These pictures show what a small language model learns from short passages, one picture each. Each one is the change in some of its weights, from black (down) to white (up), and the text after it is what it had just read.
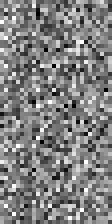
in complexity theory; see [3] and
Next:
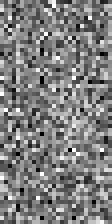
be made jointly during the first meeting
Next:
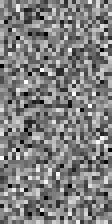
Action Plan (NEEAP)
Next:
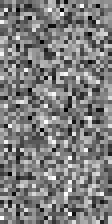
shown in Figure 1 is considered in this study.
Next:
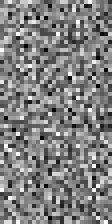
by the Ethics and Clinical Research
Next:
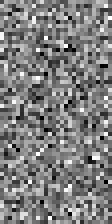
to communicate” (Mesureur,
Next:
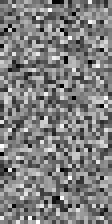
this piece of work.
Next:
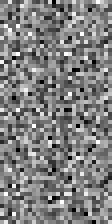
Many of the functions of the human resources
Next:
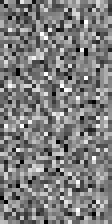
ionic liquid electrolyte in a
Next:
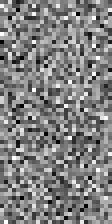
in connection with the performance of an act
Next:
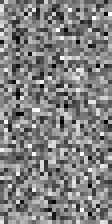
launch powers with iterative
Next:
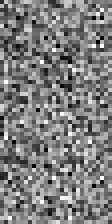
appendicectomy following initial
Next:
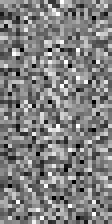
neutrosophic quadruple
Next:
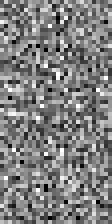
from start to resolution? Listen
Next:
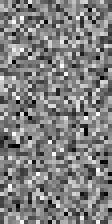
in ecological processes, we argue that there
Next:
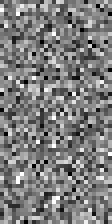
much in deliberating Health Care
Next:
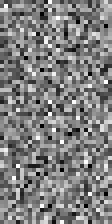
books do not dominate literary expression
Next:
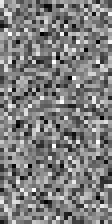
channels (Ashraf and
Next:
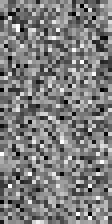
other agents' future goals and plans allows
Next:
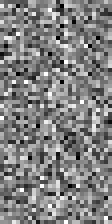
temporary analgesic effect when combined
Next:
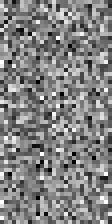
following admission to hospital with highest
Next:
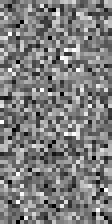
for irrigation pump
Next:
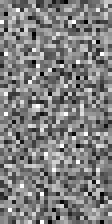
to spin the NaF on the
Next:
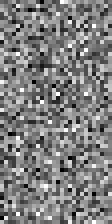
Hubs are facing several challenges,
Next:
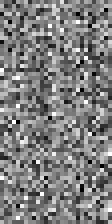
right, obtuse), circles,
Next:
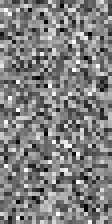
where constant bone contact generates wear
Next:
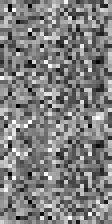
study is therefore focused on investigating the
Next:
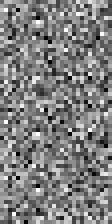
important to several metabolic pathways, due
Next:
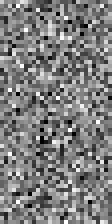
Council for Museums
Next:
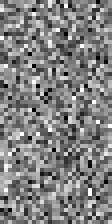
the track circuit and to confirm that the
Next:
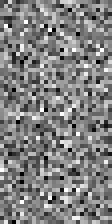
arm of the basin tilted
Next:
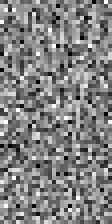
to trade secrets and do not
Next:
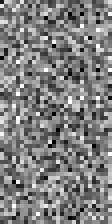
and exportation. Although official version of
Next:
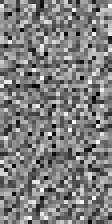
the fabricated girders. The
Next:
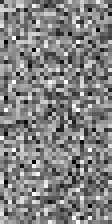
practices and emphasized the importance of their
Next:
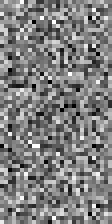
Using Digital Generalization
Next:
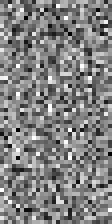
strategies with predictor based and dual rate control
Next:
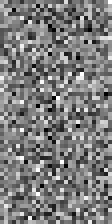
TFT Trans Variable selection network with
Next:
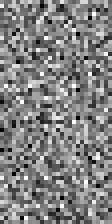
Nurhaliza ¹,
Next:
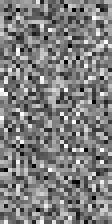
neither a surprise nor a major
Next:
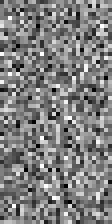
low, then dominance is concentrated in several
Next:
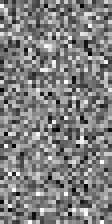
What approaches to education for sustainable development have been
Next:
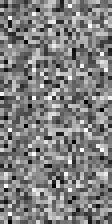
not cause any serious damage to any
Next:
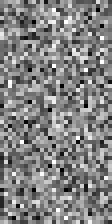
playbook. Standardised metrics
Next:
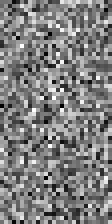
vomiting, or hemodynamic
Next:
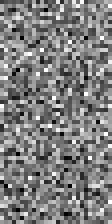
is casually mentioned and quickly
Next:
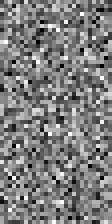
Madrid, Spain - ⁶
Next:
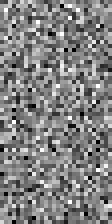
to year, together with the development of agriculture
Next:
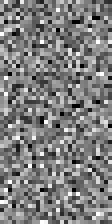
with a permanent, insoluble
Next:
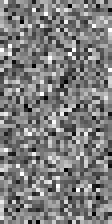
shortens the symptomatic period of
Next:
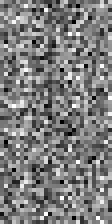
Funding: This research received no external
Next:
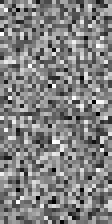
can evaluate the knowledge, skills and competencies
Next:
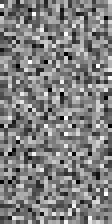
energy consumption within day. Figure A3.
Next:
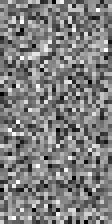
of AR applications in this field, identifying
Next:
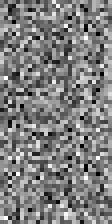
four scenarios are 2, 5, 10, and
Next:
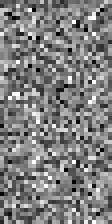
HSPs and chaperones are important
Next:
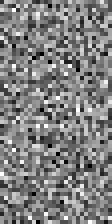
use, and demographics. However, the
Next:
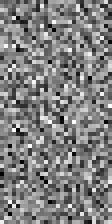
load characterized by low power factor, which has
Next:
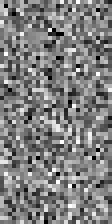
membrane of the subject was validated.
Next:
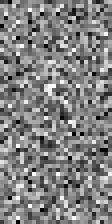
and tributary empires – and at
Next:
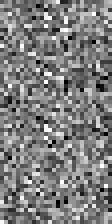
50% of spasm induced by standard
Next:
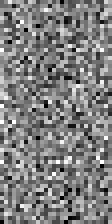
davlat universiteti
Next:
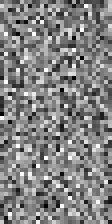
study Interactive scenes Raise awareness and
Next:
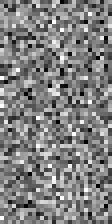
is entangled in landscapes and
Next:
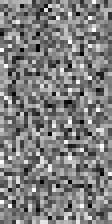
with a few fine bristles on the
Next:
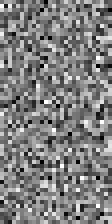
3 10.00 Electric Electronic
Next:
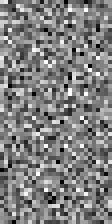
calculated by means of moments. The flow
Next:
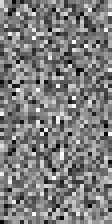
different initial positions with FMP.
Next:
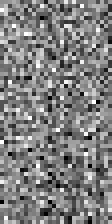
author used the following software: MS
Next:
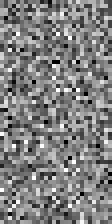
were placed at 4, 25,
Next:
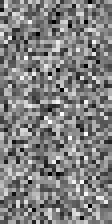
quantities of Sucrose and
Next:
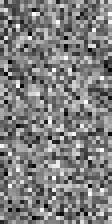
offer any payment plans or work with
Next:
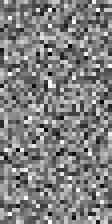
helplines *and* building resilience
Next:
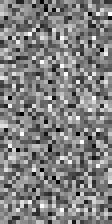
implementation, suitable for in-car integration,
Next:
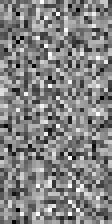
is an A and an B version of the instrument
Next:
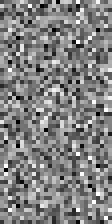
of the pipelines as well as in space
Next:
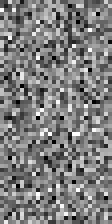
of Nutritional Biochemistry*
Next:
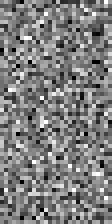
in the private hospitals under study more
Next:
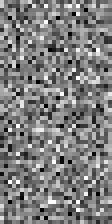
in-service teachers were already employed in the
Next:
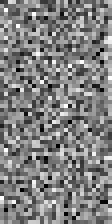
from the motor skill and mixed conditions
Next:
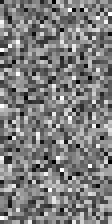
produces a yellow-orange essential
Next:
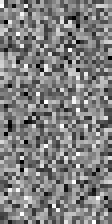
respondents taking BS Nursing,
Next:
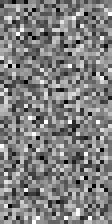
coprime to p_j for each
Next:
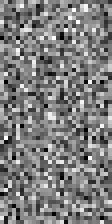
Some Member States are just beginning to
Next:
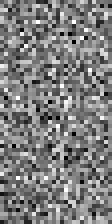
belonged to long slender, 5
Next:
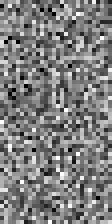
had the vote for the first time, and
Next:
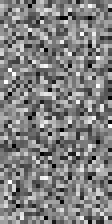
in line with the above discussion, the given study
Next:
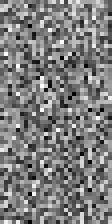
research hypothesis, the authors used a path analysis
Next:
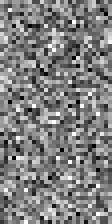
great hardship for the common people.
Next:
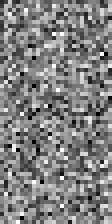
[24]. In our study, many participants
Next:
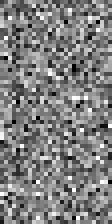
with the iodine does not interfere.
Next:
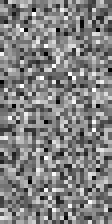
the power deficit, the present government is
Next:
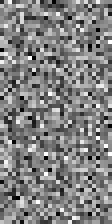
of political domination and social exclusion.
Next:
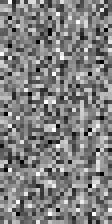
Bangladesh. It also seeks
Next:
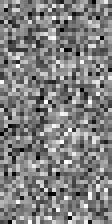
chart is essential [.] This is a
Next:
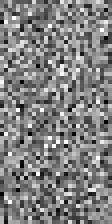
checking the Inpaint missing
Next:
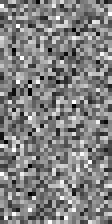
constraints persist that hinder the
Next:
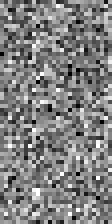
normalization values were later applied to the test
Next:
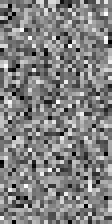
more phenolic degradation if it was
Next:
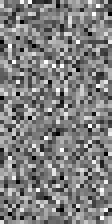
children in private schools with better services, good
